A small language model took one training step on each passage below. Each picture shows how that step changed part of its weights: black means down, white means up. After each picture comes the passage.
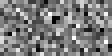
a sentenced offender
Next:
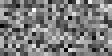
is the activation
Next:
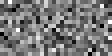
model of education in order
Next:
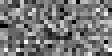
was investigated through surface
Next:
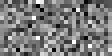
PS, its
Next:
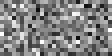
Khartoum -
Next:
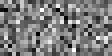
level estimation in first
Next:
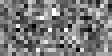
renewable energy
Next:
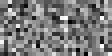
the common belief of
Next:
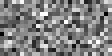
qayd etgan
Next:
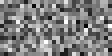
and discussion of this
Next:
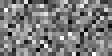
produtivas da
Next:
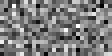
chairs of the
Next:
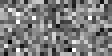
which, as we will
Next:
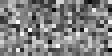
actuación de la
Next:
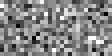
bir natijani olishga
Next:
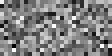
to the formation of an
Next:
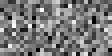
a social discourse
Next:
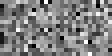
2 місці
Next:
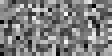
Building Pedagogical
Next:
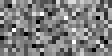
da vida e da
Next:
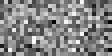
een eenvoudige
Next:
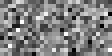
muhit yaratishni talab
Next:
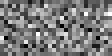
reference was tracked
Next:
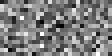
was detected. To
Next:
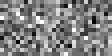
a professional voice
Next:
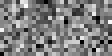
inusitados no
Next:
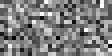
results of electrochemical
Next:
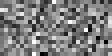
alinhar a
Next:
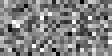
and Preston,
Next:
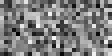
2** presents the
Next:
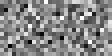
показника України
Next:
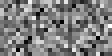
of the hip
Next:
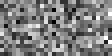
sind nur zur
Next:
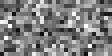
as: Blass,
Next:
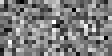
Local Building
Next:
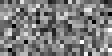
agar putusan
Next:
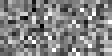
^e Penis
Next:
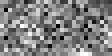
que respeite,
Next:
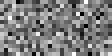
Waste Water
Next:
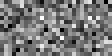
telah terjadi
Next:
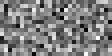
affect their performance in
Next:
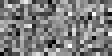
forrás áll
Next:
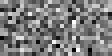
density compared to other
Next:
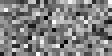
o aluno como para
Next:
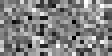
на етапі
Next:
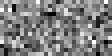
news. Stay
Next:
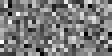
moving average shown by
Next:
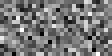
y pertinencia
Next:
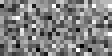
elderly and communities
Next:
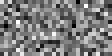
we use objects to
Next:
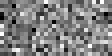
pretty much
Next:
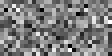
Reduction (%)
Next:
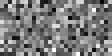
movimientos se
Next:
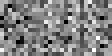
behind these dynamics and
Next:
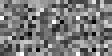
about seismic events
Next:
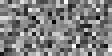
and Radiology of
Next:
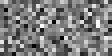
redacted the
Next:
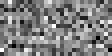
channels of the
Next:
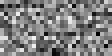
, one gets that
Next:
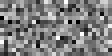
the extent of problems
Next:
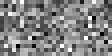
bilan birga,
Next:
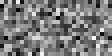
any local community participants or
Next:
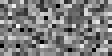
межах розвитку
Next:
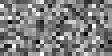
Protected Areas
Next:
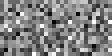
of mixtures -
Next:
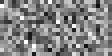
до III в.
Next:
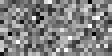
by Article 10
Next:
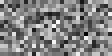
to persist. The
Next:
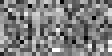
2 m constituie
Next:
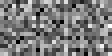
of the relevance of
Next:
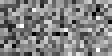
without changing the
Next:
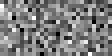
estudo dos aspectos
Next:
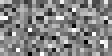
in a Nigerian
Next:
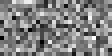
composita elaborata
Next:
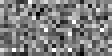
and the evaluation criteria of
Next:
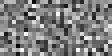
the assessee under the
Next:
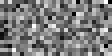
of legislation across
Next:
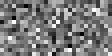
personal authority,
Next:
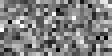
or among the elite
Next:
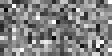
web scraping uma
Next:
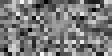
marcada orientación
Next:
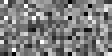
quantization of point
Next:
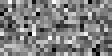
spaced 3.0
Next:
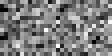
etc.) throughout the
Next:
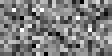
muhandis A.
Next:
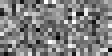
hydrocyclone with
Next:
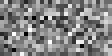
studies record some interesting
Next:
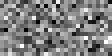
or not. However,
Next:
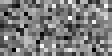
are classified as
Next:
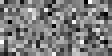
the roots or
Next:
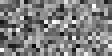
used to assess children's
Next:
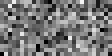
observaciones atípicas
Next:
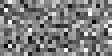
It encompasses
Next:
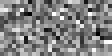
Studi Administrasi
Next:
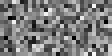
DATA USED
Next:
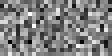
du passé.
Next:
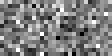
and holds second position
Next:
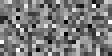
de livros,
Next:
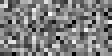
dialami oleh umat
